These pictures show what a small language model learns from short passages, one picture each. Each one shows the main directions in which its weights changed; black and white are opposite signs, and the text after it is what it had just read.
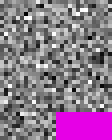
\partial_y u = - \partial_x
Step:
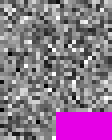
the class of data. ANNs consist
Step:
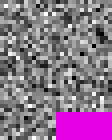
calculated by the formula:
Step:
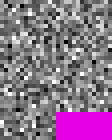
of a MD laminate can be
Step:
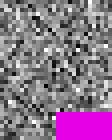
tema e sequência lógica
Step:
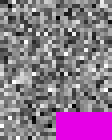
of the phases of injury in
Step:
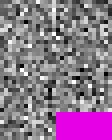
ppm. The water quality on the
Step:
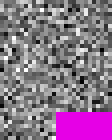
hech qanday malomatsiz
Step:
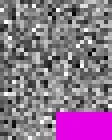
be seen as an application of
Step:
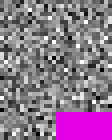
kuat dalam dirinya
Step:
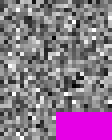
Сьогодні вони
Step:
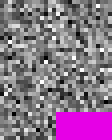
Selatan) dan sungai
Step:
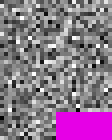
spectral type of $U_W$
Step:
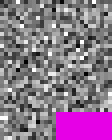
= 0. \end{equation} \item
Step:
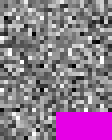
studied by Jacobsen et
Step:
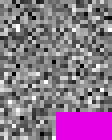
\ifnum \&yyarg >0
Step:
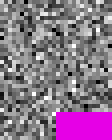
during the nighttime in the
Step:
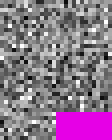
olib borilgan lekin
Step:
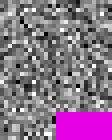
open infrastructures that enable the
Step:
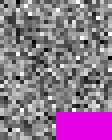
мероприятий по
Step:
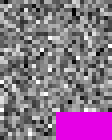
check that the algebra $R$ of
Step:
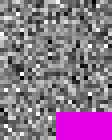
conclude the proof of the upper
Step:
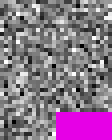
way to define braiding on
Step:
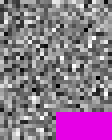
in Football Games at
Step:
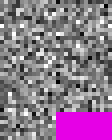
(RAPD) technique. The
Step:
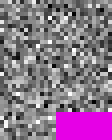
ёшу, қари
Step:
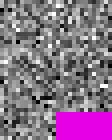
We only consider the singularity of the
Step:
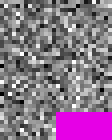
причинами, що
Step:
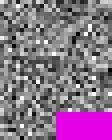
problems remained open. In
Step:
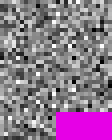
\right) \mathfrak{vec}(T)
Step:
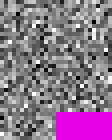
to explore the European
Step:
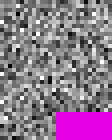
industry, and government as
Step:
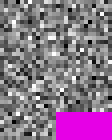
Hence, the implicit function theorem
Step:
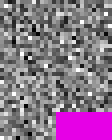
subgroups) which satisfies the
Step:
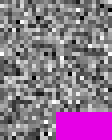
sind gefräst und mit
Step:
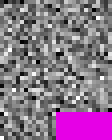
contenido de los géneros
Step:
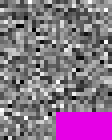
positive points, as it dedicated a
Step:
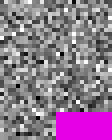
их права к удобной
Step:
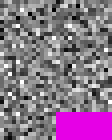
Pan, S., Chang, X.
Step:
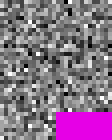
climate change. Also,
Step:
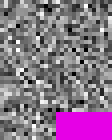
with periodic coefficients}, we
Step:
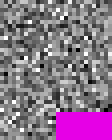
paint film, the painting was
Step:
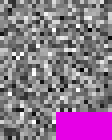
an intrusion detection system optimized for
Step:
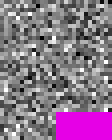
Sapang Ama. Computed
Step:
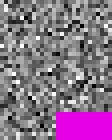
samaradorligini oshirib
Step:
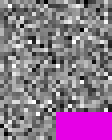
issues that often accompany
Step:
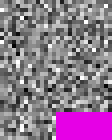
3-manifold groups. The following
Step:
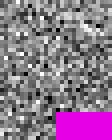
pollution management control uses a
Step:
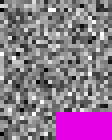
by $\hat{\lambda}$. approximated by
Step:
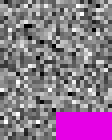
Biane \cite{Bia01}.
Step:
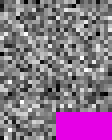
\to \mathbf{R}$ defined only on a
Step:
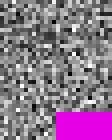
accentuează, pe bună
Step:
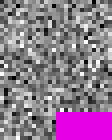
of Control Systems and
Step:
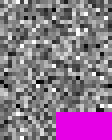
applications in many engineering
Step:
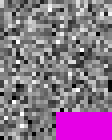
7. Вахидова
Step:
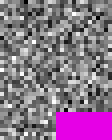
was orally administration to each group
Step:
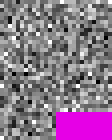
moment functional $v$ as the
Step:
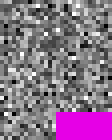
language writing scaffolds
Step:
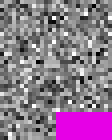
game ${\cal G}_2$, Section 4
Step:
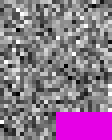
f,\nabla f) - 2\frac{\partial
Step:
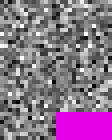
= \{ c:\R \rightarrow X
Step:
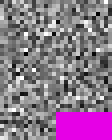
and adhesion of a protective
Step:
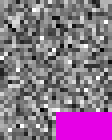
the request, the Monitoring
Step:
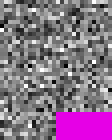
orbits of codimension 46 in
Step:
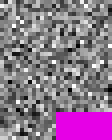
one is to show that \begin{equation}
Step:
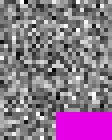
solution $u$ at $j$th
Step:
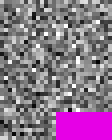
$$\sum_{\alpha \geq 2} \alpha
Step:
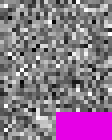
This implies that, for any $x \in
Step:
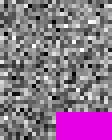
FFs clock networks, for
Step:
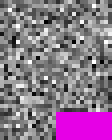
of this operator. Here, we will
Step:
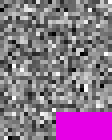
- Dez'23 Auswirkung
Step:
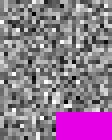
al., 2020). The mothers
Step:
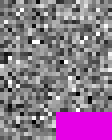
admits a cell structure $(\Sigma
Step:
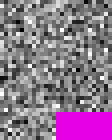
5, theory of random fields
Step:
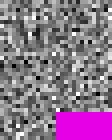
of corpora. In WebLicht
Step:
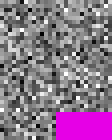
= k$. In other words, all but
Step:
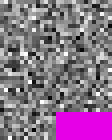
ao arquiteto J.
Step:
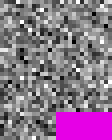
environmental reporting of listed
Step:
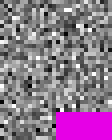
взаємодії на
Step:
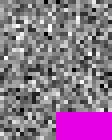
can possess hyperbolic
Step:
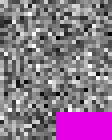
particle, one consider permutations of the
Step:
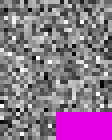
uchun yangi xizmat
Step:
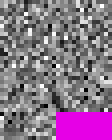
*Third new trivariate
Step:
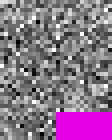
hospital geral pelo
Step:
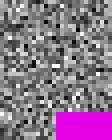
madaniy diplomatiya
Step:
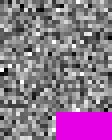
grande caudal não
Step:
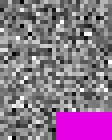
do Mar, ou até mesmo
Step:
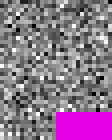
a set $C \subset [n]$, let
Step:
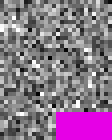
así como el grupo y su
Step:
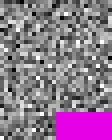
Mintaqaviy iqtisodiy
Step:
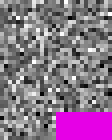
\cref{lem structure}. The proof is by
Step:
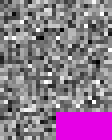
S., Non-invasive
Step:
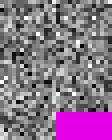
$\frac{\partial u^V}{\partial
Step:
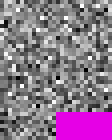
coincides with results of recent
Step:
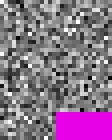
that when students were familiar with
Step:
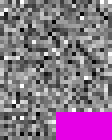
suyuqlikni mikroskop
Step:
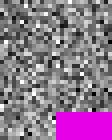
felicidad plena y le
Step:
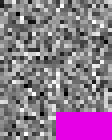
\textit{Supposons que
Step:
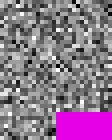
PT. Berkat Mulia
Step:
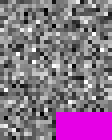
technological and chemical characteristics.
